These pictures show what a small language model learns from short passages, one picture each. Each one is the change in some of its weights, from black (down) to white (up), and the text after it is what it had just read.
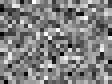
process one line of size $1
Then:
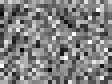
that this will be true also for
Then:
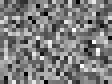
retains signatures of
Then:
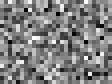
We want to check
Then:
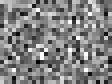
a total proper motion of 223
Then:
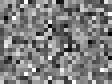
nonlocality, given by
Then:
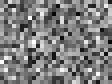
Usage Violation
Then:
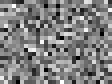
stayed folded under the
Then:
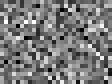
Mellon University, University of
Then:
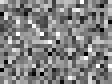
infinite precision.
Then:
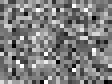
numerically to obtain the results shown in
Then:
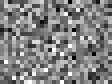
data analysis. KW,
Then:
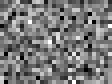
electrons are placed into one
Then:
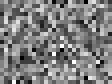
highly connected configuration. To
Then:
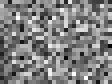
dynamics from a bipartite
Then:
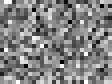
packets Add dense
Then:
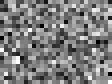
numerically solved the ensuing
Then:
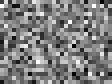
in \texttt{bf16}
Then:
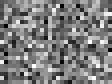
which leads to the same
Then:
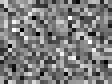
Higgs, we see there are
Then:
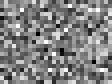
not alter the configuration's
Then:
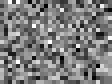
(LCPS) aboard
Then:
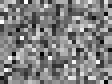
corresponding $x$-evolution.
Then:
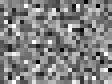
we consider this survey a
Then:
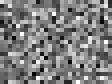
population, as a function of
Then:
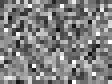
are greater than
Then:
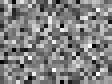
$\lambda=1$, which gives
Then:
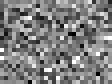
use a variant of the approach described
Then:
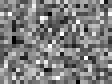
$\Omega$ (while
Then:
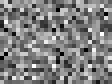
granular gas which phase
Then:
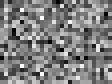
methods [19-27] which
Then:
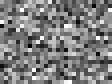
section, we first introduce two
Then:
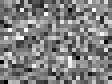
-- a strip of thin
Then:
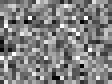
with { \coordinate
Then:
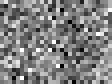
receiver pipeline
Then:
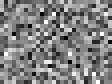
common quality assessment
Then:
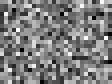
in the confined lattice is
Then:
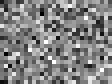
center of the vortex
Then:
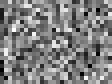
with an insertion of the
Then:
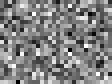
processed with the {\sc
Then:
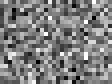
parameters as our best-fit
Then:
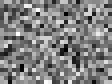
to be along the spectrograph's
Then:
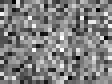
respectively. For the second fold
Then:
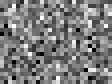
The Mayer theory represents the
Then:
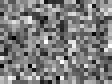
`not a great
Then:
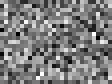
Gate Types:} We
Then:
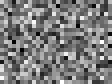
In our calculation, we choose
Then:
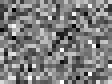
as well as create new
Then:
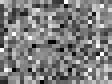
the scattering between the
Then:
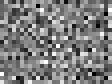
find that obtaining sufficient data
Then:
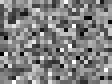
the channel gains,
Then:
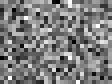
by selecting the spectrum that
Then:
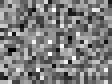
structures in phase space have become
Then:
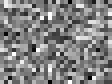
dominant for high-energy
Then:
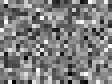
residual mass from the
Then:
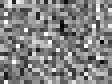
illustrates the impact
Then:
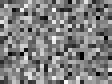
discussed earlier, in
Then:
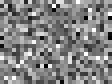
\caption{Track distance from
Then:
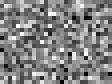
, \label{w0th}
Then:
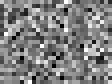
the central region of the
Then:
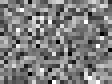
extinction of A$_{v}$
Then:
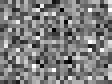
mode. The reason for
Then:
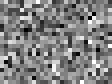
framework of general relativity
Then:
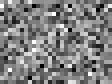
at pericenter ($t =
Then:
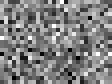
Rayleigh waves from
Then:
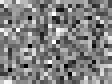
\affiliation {Department of
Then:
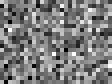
Then, the learning
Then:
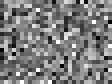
exist in $R_{\rm
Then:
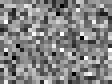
f|$ depicted in
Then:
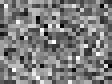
each term $\CW_i$
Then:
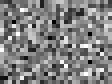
the acceleration phase at the
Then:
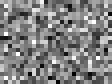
its left hand side by
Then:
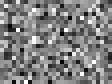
It is straightforward to
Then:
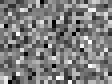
is accelerated by
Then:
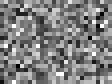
generic artificial
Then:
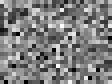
the integration radius
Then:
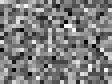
simplicity, we assume the
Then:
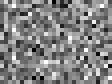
modification factor increasing with
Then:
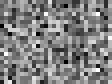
below $\beta^{\dagger}$. If
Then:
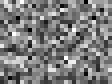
1 + \frac{\sqrt{\kappa
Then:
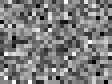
bound-free and the
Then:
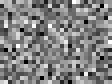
SCDM model (model 1
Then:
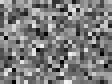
the compositional and
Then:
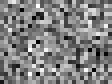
The measurement of the lower bound of
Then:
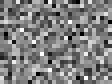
ratio is 2, in agreement
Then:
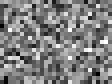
perpendicular electric field,
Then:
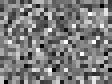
models are established and the
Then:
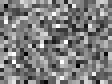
reinjection and cooling
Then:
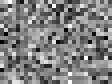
as large commercial
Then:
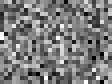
to choose intensity
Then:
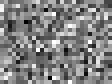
secret key was
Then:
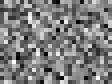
of methods by highlighting
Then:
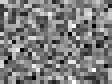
an optimisation goal
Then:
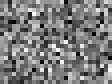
Gibbs} Usually,
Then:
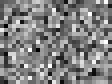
which can be realized by
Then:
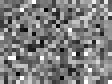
order and possible strain effects could
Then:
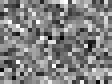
$d_j$ such that
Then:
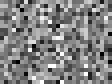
singularity of the limit
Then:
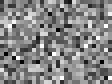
For Type $3$, which
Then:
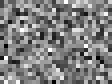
evaluate $\left\langle
